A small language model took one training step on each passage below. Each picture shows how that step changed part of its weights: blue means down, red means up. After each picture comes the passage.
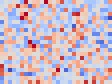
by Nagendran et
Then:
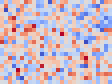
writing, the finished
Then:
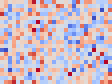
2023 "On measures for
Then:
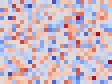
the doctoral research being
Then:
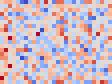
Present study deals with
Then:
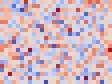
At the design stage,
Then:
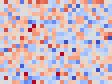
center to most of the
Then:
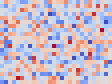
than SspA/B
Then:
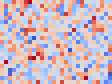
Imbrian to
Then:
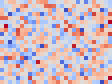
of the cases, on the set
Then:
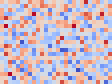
the app to find out.
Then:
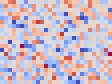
with the IPCC report
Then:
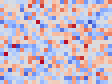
The table below gives
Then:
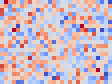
follows the recommended treatment
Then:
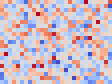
of limited use because of
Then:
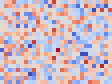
was found to be very high
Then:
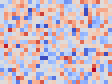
can be acquired with
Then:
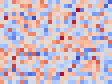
high job satisfaction.
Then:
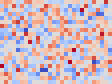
occurred in low- and
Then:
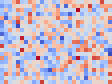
°C. Most of
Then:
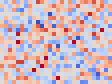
least, due to lower
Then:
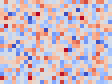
for the computer and its
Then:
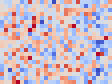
agreeable and docile
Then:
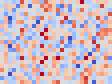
Million metric ton
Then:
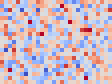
When generalizing the
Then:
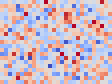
of Sciences, Ibn
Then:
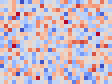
and sample tested can be
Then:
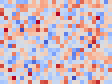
policy, its role in economic
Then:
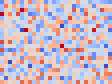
2. Fatigue life
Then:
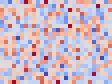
Scientific Use File
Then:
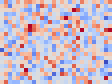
Iran. Study was
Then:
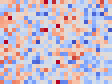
\forall i \in
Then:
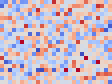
five years after the final
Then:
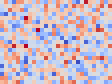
lot of space to the
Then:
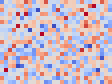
could be fed back into the
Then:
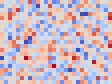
- b) Efficiency
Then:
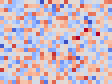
In clear odds,
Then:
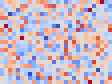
of the city,”
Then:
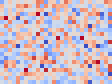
are challenges as we can
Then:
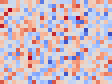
Russia, established by
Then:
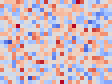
to enable easier
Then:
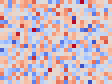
Survey results reflect
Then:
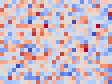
education. Implementation
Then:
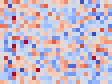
a clothing of short
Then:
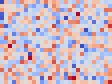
g -principal
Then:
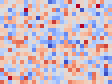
pre-trauma and
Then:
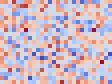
time periods, as well as
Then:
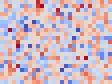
her work, "The
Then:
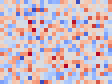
21 patients had moderate
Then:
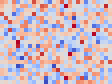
preparation of this work,
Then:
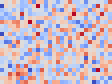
mixture contained
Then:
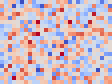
offer insight into the
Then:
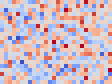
assumed to follow a
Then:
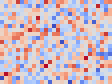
normal (Figure 4).
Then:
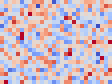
of practice for civil
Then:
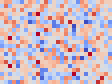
planning, precise
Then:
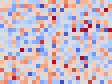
reached *ZT*
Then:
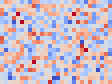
through the Internet leads
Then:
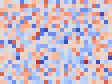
study results are consistent with
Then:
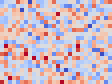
correlations 260 between
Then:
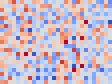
the data sharing and data
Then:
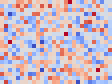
on how to define the
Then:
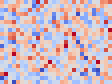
(also called
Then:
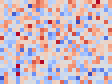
this pathology. The aim of
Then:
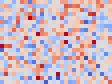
or the Services will be
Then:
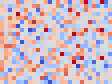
of alkali used in
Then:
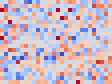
the community. Partial results
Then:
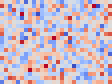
bilateral filtering
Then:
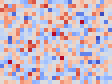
classes are shown in Figure
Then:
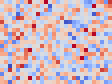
variants were painted by
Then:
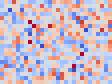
two-pronged models.
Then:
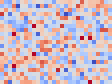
regions instead of
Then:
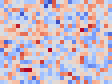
that mobile payment
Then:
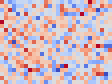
ranges from lotion to
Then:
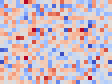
United Nations Sustainable
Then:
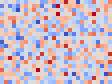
have used the annual
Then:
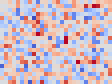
- Review the draft
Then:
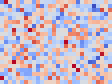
it is cutaneous
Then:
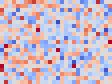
in school. II.
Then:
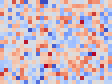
is one of the most powerful
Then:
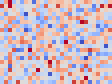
applied, the data could have
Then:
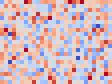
determined whether the
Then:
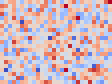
collected data was analyzed
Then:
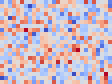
Author reports that
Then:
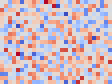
concludes with proposed next
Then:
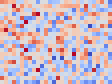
particularly in terms of data
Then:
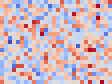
Conversion and Optical
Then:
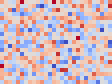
reference list in ratios
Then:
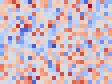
data. The dataset spans
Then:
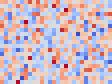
point. This implies that
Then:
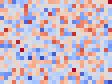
cold, which leads to
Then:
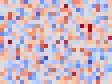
dominant constituent
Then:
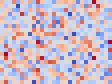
overhead. 6.
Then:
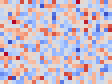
of *Cannabis
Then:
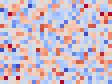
of methanol is
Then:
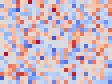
with their dialect, has
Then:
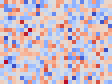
musicking, are
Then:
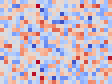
J. Shute and
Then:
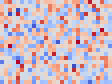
6 and 7 show the distribution of
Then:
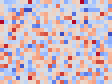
the above points from the
